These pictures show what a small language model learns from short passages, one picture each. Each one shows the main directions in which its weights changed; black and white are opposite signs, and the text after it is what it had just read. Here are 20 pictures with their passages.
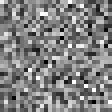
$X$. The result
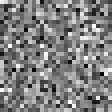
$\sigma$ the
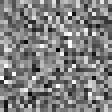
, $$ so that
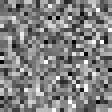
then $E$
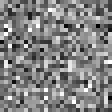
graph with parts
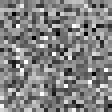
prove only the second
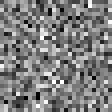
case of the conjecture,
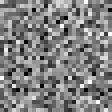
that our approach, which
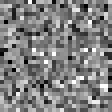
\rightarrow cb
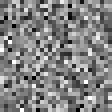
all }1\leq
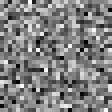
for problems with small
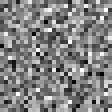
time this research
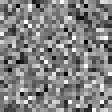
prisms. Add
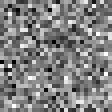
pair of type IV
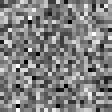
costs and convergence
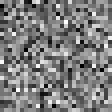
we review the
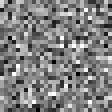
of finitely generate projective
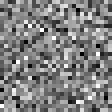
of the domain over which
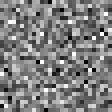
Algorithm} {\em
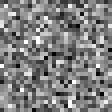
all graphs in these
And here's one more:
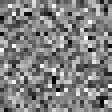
With notations as
